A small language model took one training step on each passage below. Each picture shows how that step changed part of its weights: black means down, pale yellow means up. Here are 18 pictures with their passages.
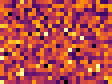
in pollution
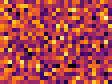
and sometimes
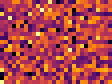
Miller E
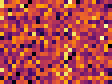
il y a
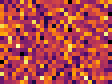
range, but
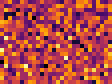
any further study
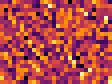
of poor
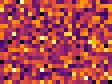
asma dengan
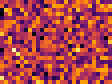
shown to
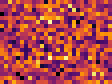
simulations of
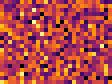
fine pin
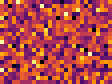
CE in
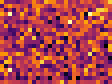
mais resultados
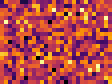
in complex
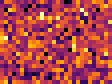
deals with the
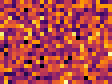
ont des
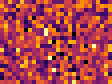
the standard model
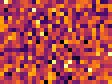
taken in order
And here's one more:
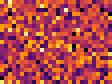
India. The
